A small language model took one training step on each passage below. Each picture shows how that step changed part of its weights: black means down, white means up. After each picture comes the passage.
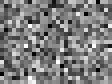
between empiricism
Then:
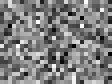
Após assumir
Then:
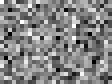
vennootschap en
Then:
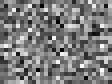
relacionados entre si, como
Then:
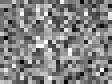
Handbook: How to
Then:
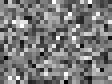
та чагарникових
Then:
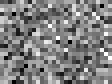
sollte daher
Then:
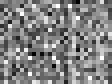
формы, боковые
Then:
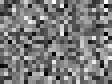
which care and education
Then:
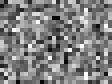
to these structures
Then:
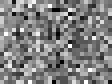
de “castigos
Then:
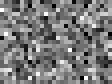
dilakukan pada Mahasiswa
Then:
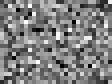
und Medienwissenschaft
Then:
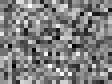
possibilidade certa de
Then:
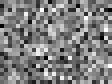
климатические условия
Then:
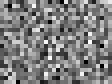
and Legal Regulation
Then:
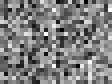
этапти. Бу
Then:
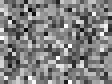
bilan birga ko'p
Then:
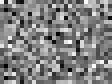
povoado. Ainda
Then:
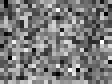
в місті, різке
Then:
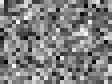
ses opérations sur
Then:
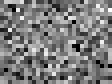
“kegiatan dimana
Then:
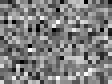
logistiques est souvent
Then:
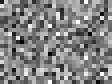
sta se tega problema
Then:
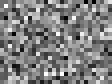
показателя лишь
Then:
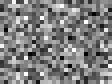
спрямований на
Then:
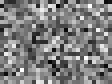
los riesgos y
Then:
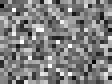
burmaning orqa
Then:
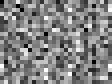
il y 1. Ce
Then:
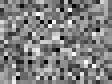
- e. Setelah
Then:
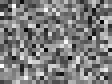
rivojlantirish va undan samarali foydalanish
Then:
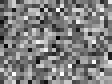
been added to
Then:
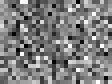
& Functional
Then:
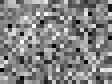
BSC wurde für
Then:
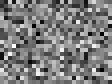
que deveria ser o
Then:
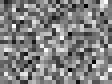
nemis tilidagi
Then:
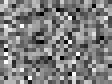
a las tecnologías educativas
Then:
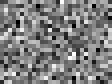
la sepsis.
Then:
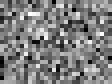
[3] Awallina
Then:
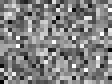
század buta
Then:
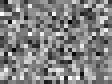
xususida chuqur
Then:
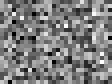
ishini ikki guruhga
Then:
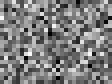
relação entre cinema
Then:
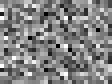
usullar Maqola
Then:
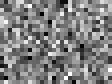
Wey studierte
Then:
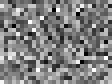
є комбінований
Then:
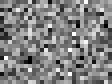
edi sut kabi
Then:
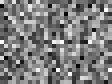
da (coord.).
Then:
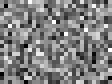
çıxış edir.
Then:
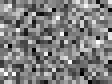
possibilidade de utilizar
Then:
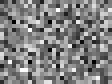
como elemento central na
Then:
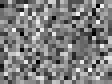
internacionales, como el
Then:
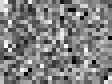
muhiti bilan insonlarni
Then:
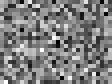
формирования перспективной
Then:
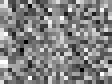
intellekt nazariyasi) ilmiy
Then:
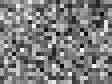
e qualquer fazer
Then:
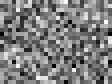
Brasil*. Dissertação
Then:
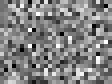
с оценкой 1-3
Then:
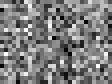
on the conditions determined by
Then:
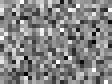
distillash ustunining
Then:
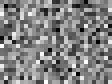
Es decir, no
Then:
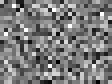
оценки; - оценщик
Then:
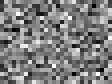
lo que su uso en 22
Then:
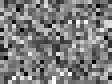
seis classes e no
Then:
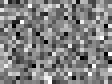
Jang maydonida
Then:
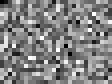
discontinuità e
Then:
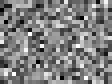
especiais tem um
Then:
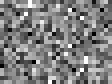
que acompañan la
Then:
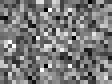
yo‘nalish ham yosh
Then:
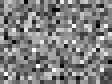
realidade. A interseção
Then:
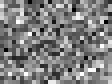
donde fueron hallados
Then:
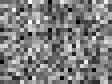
39 Varias con
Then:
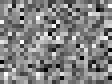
propostas. Essa forma
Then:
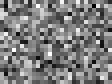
in particolare p.
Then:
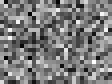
bilan ajralib turadi.
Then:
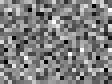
apresentação da revisão
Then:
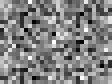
Bu faoliyat jarayonida bolaning
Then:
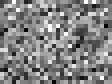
iguales crema de
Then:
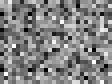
De nuevo, el análisis de
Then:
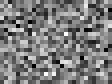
asosiy mezonini etib
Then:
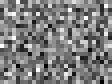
Educational Sciences Volume
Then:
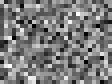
Той ги определя
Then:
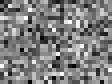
Это говорит о
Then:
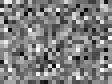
всех направлениях в
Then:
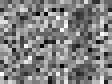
comprometida com o
